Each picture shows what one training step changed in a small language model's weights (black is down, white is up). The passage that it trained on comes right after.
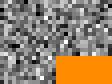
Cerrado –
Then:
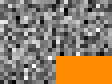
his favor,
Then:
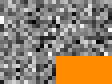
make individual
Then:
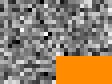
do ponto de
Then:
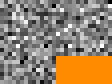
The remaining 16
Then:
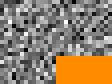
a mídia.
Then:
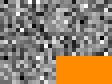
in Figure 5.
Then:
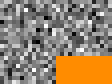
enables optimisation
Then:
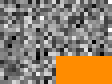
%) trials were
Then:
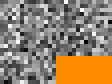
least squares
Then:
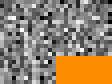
working on a farm
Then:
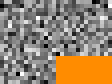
Transformation with
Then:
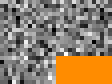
les défis sans
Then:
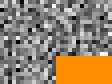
sustainable development of
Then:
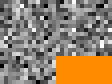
real); d)
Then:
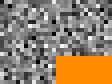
understanding the
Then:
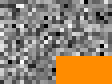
and learning across
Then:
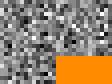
a collaborative
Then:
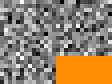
development are mutually
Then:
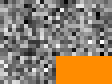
and unconverted
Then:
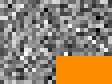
meals with treats.
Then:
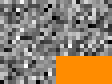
is used for comparing
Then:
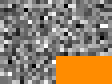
– Available
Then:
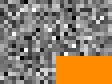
removal, feature
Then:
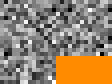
аст ва дар
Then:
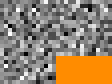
of welded
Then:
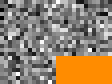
power P_r
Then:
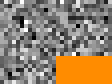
feeds, in the
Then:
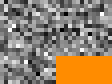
DNE findings
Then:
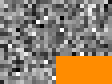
sám seba
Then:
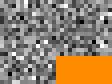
the problem begins
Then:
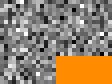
está bem integrada
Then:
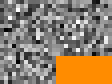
Integration of theory
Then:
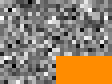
be said about the
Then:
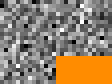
that extend far
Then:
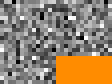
Measures to
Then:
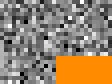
-Kind hearts
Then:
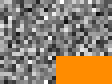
them are more effective
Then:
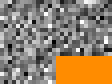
interpretation of the
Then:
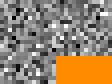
from Leslie
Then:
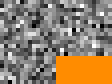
*Le statut
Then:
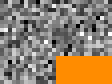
it accessible on the
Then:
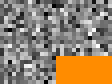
в Средней
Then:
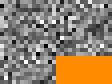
61% de los
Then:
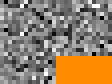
qatoriga 10%li
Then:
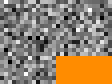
out of reach because
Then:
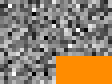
United States
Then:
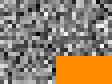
interviews, and
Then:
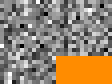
prevent secondary
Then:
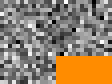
food chain,
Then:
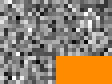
dose is fixed
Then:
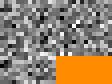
que a boa relação
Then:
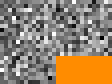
effect, leading
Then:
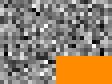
mm olması
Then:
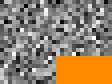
de sistematizar un
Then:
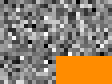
e cumprindo
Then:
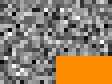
pronta reparación
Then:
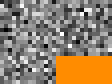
print to the printer
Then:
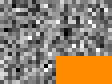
and pectin with
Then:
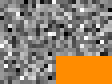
of their behavior
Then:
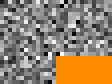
ocurra, o en
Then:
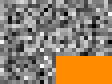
are more efficient and
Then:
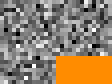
nilai A,
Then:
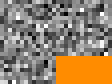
findings of this study
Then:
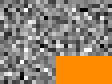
with charging or
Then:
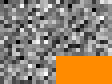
exported from India
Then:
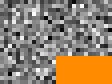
Not applicable
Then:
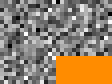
lengths and
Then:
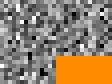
for effective teaching of
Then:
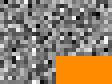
of particles is a
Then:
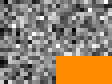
dar, posibil
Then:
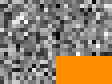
consistió en
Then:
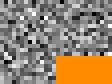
(учения и
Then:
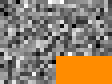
Regarding the
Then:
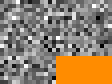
to evaluate the partial
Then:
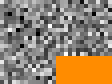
leak rate and
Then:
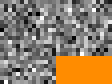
não há sequer
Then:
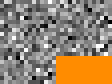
4. Davydov
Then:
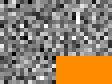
from conformity to
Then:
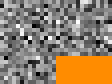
to the future
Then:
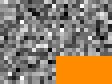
asos solganlar.
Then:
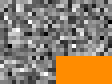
loss (W)
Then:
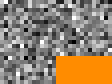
da Saúde
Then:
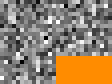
in hybrid
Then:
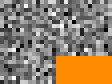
Latest Trends
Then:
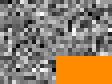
entusiasmo e
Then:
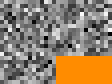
dimension is
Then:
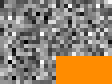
terapêutica do
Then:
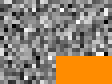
of friction,
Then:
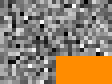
compare the value of their
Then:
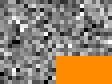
do diálogo
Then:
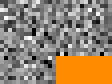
начальники та
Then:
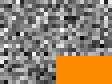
improve the oral
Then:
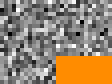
Functional model of the
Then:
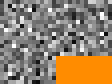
crystallised from
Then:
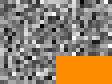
Value Units f
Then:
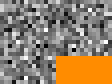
sector at 9%,
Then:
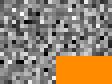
was superficial
